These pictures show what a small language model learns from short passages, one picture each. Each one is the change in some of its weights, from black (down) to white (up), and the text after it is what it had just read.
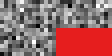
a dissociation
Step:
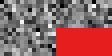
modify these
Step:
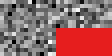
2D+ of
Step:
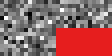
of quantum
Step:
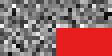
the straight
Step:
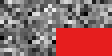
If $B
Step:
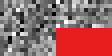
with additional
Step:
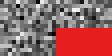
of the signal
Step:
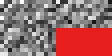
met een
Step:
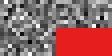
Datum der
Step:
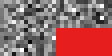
to identify
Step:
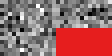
gacha va
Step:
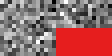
10 and even
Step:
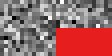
pode ser
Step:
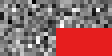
directly from
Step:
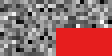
impose a
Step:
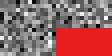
follows from
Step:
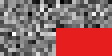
obtained using an
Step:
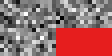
que os
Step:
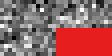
\rangle =
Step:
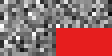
and comments if
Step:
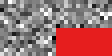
que impacta
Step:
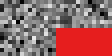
finance -
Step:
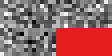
no competing
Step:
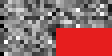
or analytical
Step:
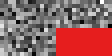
be less than
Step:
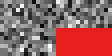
mask) with
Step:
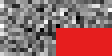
percent. The
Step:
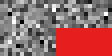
different teacher
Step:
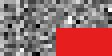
a fiber
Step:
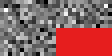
cases with
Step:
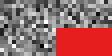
the PQ
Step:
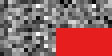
refer to these
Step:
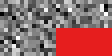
is easy
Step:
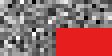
and z, in
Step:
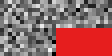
the distribution)
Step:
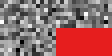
valorar los
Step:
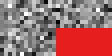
relação ao
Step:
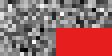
The literature
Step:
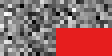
is being
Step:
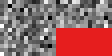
sources which
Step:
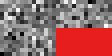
and their relation
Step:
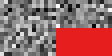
that waits
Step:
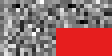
los Fondos
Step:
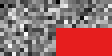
we attempt
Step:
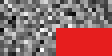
shows the
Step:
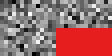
the gray
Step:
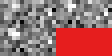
art and
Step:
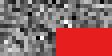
are defined as
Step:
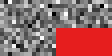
the graph and
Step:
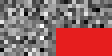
do PNM
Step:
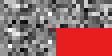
fact that the
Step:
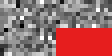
ou menos
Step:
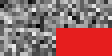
the magnetic
